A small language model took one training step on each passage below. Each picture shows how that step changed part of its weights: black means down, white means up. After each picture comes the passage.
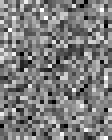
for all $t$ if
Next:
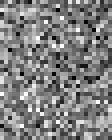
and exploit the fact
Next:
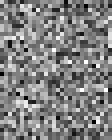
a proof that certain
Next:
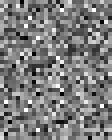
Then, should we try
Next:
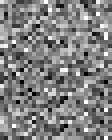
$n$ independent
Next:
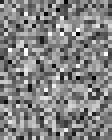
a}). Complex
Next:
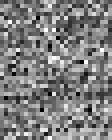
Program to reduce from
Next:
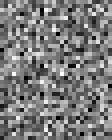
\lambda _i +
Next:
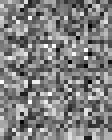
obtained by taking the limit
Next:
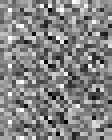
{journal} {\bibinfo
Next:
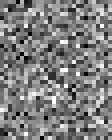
$A$ and the
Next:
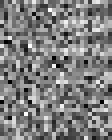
obtaining an abelian
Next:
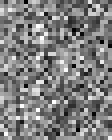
(a) Three
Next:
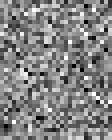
first call the analysis
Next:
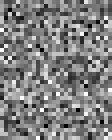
since the expected number
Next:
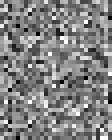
purpose of this
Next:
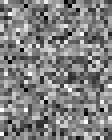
we keep the number
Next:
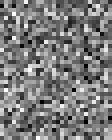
is the number of points in
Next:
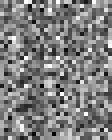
presence of another
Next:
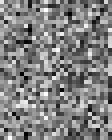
single circle, as
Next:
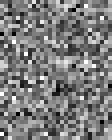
is basically constant and
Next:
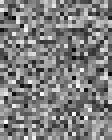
3 second segments
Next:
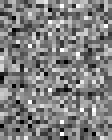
have constant both $\mu$
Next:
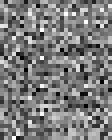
note the shift
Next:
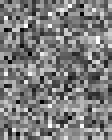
we will show in section
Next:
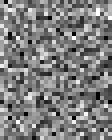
in the central region of
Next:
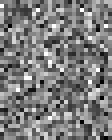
different. \par We denote
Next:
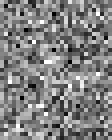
TSM image of
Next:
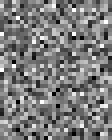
vector $\textbf{1}$
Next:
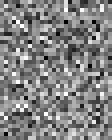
would then check if
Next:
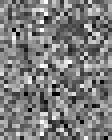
general appear to be associated
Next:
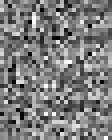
to be used to describe
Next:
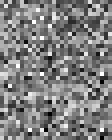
the left-view
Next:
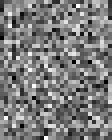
conditioning compressor
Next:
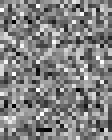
lack of symmetry in
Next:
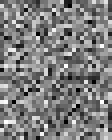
holding tank
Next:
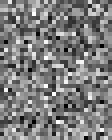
that it allows to
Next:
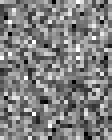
types of spectra
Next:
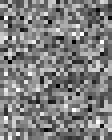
we conclude that in this
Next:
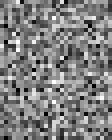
same. The average
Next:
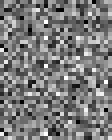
grading, and its
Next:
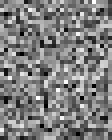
optical lattices
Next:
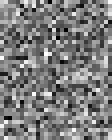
sequentially remove
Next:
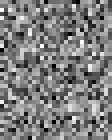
belongs obviously
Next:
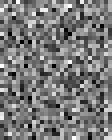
be strongly connected to
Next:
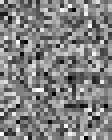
was performed under the
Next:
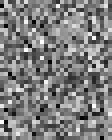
result is obvious. Let
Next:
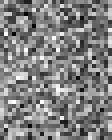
circle is called
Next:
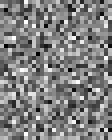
two approaches spanning
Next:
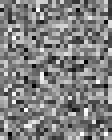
impact on the
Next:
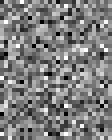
for small and medium
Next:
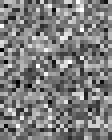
and further below
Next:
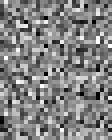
PEET in complex
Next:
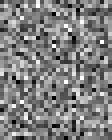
Lorenz curves
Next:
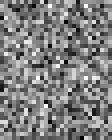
the method applies
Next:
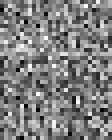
a cyclic
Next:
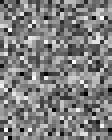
the other networks in this
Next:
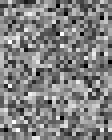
the right-hand
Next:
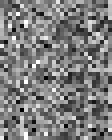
small matrix elements between
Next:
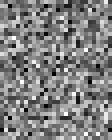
easy to see that
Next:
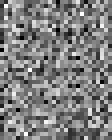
epochs for the
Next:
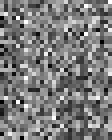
\times W \times
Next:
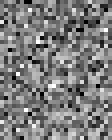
times and fitted
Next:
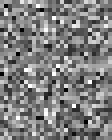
to the optimal energy
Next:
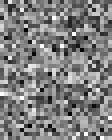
the terminal point of
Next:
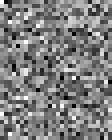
Although the additional
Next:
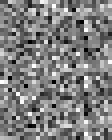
at the level of their
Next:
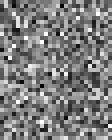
the JEP is
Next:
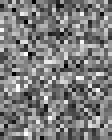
W. Weise,
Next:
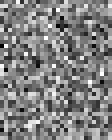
a given image, the
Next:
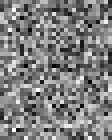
without fixed points on
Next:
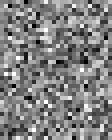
structures of associative
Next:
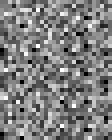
$ \mbox{\rm
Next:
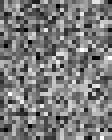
& emotions &
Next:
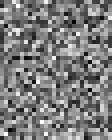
of channels. In
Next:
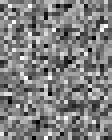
can also be utilized
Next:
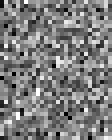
the following is satisfied.
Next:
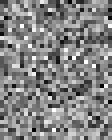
merging features
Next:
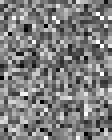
of blocks
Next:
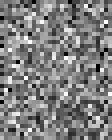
keV flux corresponding
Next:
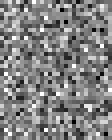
for a complier
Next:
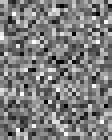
$\mathcal{I}$ is
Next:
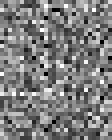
receive time can be
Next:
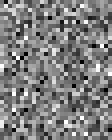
in an unique way
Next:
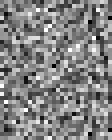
previous study, the
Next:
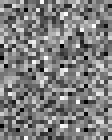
$K$ be a field
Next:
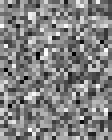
one studies the
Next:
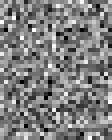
valid for only an
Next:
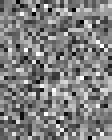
attributed to their
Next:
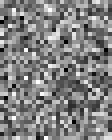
small fluctuations is
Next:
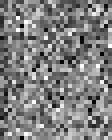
\otimes|\psi \rangle
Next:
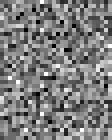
now indirectly
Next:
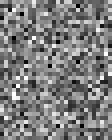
problem can also harm
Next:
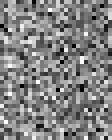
the degeneracy
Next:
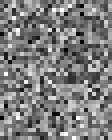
weights. For a
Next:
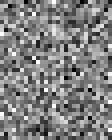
7 supertiles of
